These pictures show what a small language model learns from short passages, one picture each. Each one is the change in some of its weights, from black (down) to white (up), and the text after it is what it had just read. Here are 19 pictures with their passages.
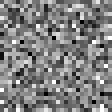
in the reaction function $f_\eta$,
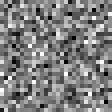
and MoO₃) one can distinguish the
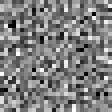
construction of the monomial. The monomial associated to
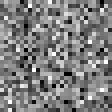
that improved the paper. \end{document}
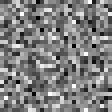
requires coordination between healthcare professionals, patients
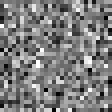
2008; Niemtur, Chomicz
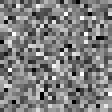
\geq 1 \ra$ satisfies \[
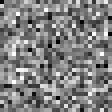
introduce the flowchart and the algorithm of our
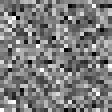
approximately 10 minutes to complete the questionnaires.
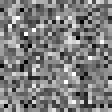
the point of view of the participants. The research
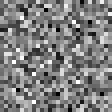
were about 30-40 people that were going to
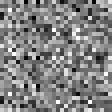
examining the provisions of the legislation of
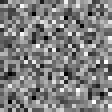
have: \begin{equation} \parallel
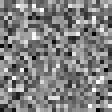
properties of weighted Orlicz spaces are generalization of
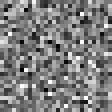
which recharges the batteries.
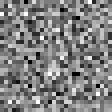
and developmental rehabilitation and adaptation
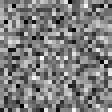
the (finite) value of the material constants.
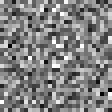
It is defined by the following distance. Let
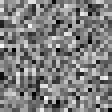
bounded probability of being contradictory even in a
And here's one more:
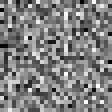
and SOFC samples (I and
